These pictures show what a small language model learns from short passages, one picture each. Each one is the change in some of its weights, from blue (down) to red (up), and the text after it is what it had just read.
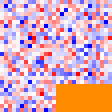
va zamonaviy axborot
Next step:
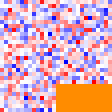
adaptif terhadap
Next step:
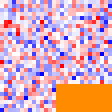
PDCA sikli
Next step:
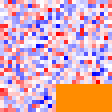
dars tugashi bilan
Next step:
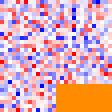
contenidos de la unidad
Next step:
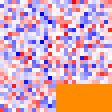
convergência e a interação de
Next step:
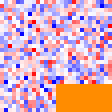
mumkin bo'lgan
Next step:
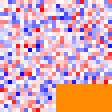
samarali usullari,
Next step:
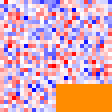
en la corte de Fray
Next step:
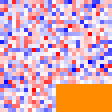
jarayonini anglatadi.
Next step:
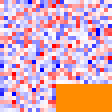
эдик. Шу
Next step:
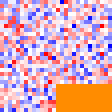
o acesso a tratamentos
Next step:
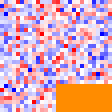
nasabidanman" deb
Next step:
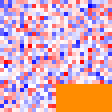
genofondini saqlab
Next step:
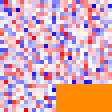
are drawn regarding
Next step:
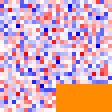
raqamli ta’lim
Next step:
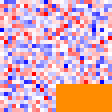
negizida tahlil
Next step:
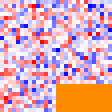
externe financiering
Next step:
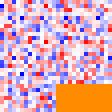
% waard zijn op
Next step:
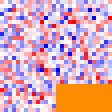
estudios ambientales”**,
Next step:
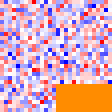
oilasida Pokistonning
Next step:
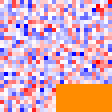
promoção de saúde; -
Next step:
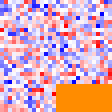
refrigerante 0.200
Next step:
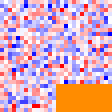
beradigan navlarni ishlab
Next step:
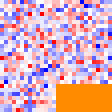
3 Bulan dari bulan
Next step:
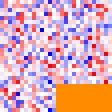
sont composées, sur
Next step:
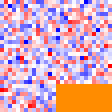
consequentemente, no
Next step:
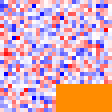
обох клінічних
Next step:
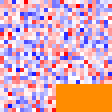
nivel internacional y
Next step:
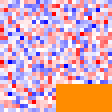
presente estudo investiga a
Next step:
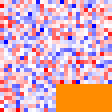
dos rondas, procesando
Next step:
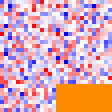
în mediul online.
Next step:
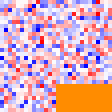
пози для пар і
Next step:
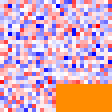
bilan tavsiflanadi.
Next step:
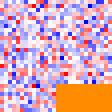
dil öyrənmə
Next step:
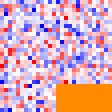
localizada na Rua
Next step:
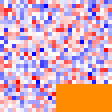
butun dunyoda
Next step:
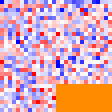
mundo. Na primeira
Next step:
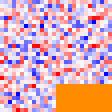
unter das Verdikt der
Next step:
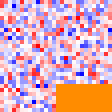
oder ein Adjektiv) in
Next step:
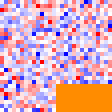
este estudio se ha elaborado
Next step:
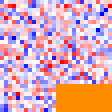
Trabajo, al ser
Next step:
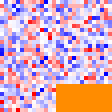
olib kelgani” degan
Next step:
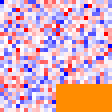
TDAH são assim
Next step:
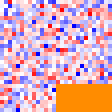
Ideen / Lösungen werden
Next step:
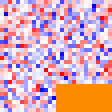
gramáticas de las comunicaciones
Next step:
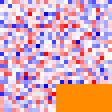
e de acesso livre.
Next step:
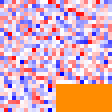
умовах воєнного
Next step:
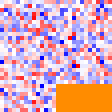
соң Орданы
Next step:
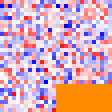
Transición Energética*,
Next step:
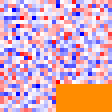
eram plantadas nas
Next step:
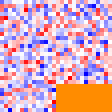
*Sobre a maneira de
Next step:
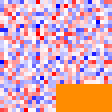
высказывает и
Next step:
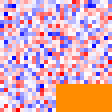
edilen veriler madde
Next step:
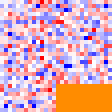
реклами комерційної
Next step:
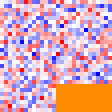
and patronage.
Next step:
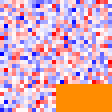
estrutura conformada de tal
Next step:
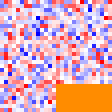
in het biljet tot uiting
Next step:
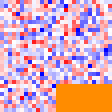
Daya membuat
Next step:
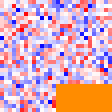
bilsangiz kerak.
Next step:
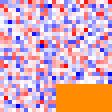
beradi! O‘tkazilgan
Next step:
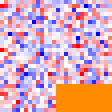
// Europol. –
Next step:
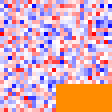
к вечеру,
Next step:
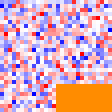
Kremen, V.G.
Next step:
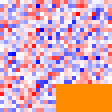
нарғис буд шаб
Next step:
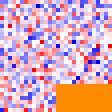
тамойил, монодик
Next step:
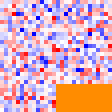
Агроінком. –
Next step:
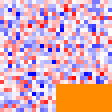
а также индустрии
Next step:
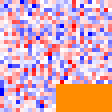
А. Методология
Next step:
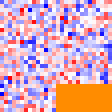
6: “Dimensão 6”
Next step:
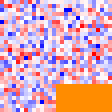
been gaining more and
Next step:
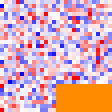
Indonesia*. Saputro
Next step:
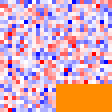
que de fato influencia essa
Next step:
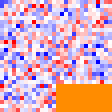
bibliografice, a
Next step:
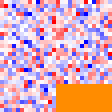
DE BOA VISTA
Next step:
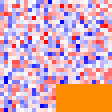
1. Ministério da
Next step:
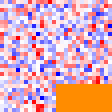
хавфли қилмишнинг
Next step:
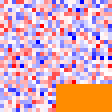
de Köppen. As
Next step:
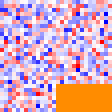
bo'yicha maxsus
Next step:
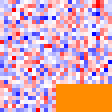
*OWL Journal*,
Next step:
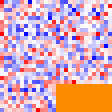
de maneira mais profunda
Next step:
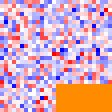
ayrimlari bir-biriga
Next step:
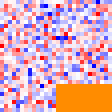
das IGs, surge a
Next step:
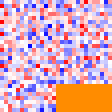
2 – Развитие
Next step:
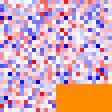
vuole riposarsi un
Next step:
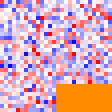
vazifasi hisoblangan
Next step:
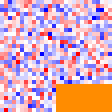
yo‘llari lirik
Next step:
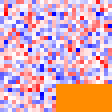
умумий симптом
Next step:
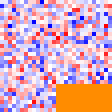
аниқлаш мумкин
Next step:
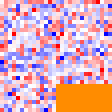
до процесу розробки та
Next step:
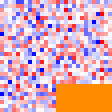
kekebalan populasi yang
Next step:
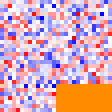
de evolutie van een
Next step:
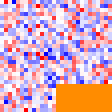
Copyright ©
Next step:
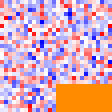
mais importantes obras da
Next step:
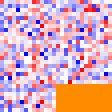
mehnatkashligi va bir
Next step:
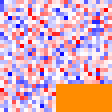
erstellt werden und es
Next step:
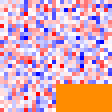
bo'yniga olishga
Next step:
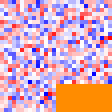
jarayonlarni tahlil
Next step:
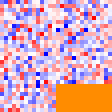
sentidos dos textos e na
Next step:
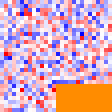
Мудрого Г.І.
